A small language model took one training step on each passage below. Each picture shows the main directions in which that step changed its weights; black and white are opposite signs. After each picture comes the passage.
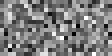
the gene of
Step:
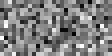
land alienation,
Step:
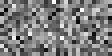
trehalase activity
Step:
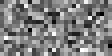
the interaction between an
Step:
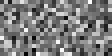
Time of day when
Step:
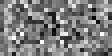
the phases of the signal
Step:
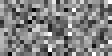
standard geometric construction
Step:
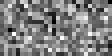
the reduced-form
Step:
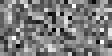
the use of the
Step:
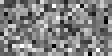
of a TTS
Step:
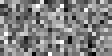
compounds represented
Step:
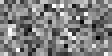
of her own image
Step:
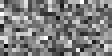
spots. This
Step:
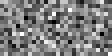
modes of AdS.
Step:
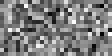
the patient will be
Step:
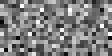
exhibit a double
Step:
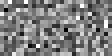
for Economic
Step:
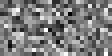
MeV and its field
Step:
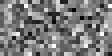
the shock evolution for
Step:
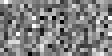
is an array of
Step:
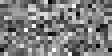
during high power demands
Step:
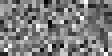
geometry is specified
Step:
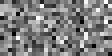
can also be achieved
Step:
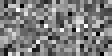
weak, although it
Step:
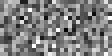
As a result, a
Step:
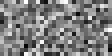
advance forward to
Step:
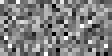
be made in order to
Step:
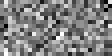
analyzed and discussed
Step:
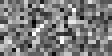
cells which have a
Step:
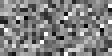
patients without evidence of
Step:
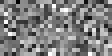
be observed that each component
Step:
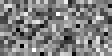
& EPG &
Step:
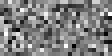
decreases with the
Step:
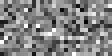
\forall l
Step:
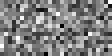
Experience 1 1year
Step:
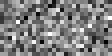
\over 8 \pi
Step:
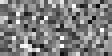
are used more than others
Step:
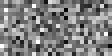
has finished
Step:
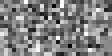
test dataset. The
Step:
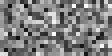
the displacement field for
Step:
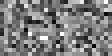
the following way.
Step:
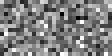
of old and very
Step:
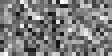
the full $\cN
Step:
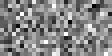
matrices in each
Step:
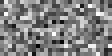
front of her
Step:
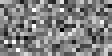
to 7.5 and
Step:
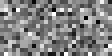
Agreement Grant
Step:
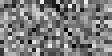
recommendations in CAS
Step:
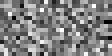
metabolites were
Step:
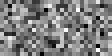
adapt the standards
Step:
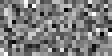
which could be around
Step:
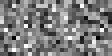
the filtration
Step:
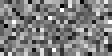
correct to say that
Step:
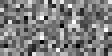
questions here are written
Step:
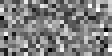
utilization ratio to
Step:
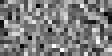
the Milky
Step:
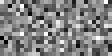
in the right hand side
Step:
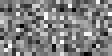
there is no clear
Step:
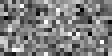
role as dependents and
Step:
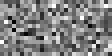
\cdot v_j
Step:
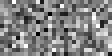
that first reach the
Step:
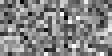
of the time as
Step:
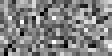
been studied, the
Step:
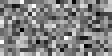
at different momenta
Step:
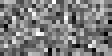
We apply the
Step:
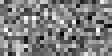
recorded properties then
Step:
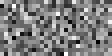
impacts more
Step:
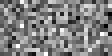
to the magnitude of
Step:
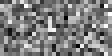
for the public to
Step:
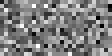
along lines of sight
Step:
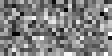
same realization and
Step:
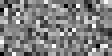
will help them in many
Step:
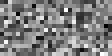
are very important properties of
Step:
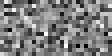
of the biliary
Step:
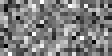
collected data and thus
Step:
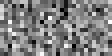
via the online data analysis
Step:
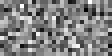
probably what most star
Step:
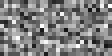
and J.~L.
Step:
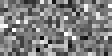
suggest that the authors include
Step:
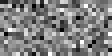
and Incident
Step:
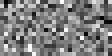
Research and Review*.
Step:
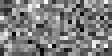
sampling technique during the training
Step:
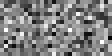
USA }%
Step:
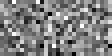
that describes a
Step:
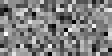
want foreign
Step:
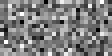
and quadrature
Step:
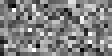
design programs on an
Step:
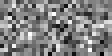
row). ${\mathcal
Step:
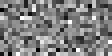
most repeated
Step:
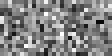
yield levels varied with
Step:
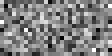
payment systems and
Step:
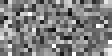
are mainly located
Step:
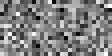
$\alpha$ introduced in
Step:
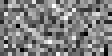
drones for
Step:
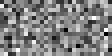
used to physically describe
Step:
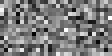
will mean a necessary
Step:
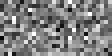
The main idea of
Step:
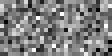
and dilute
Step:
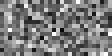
the least amount of
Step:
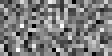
to determine how effectively
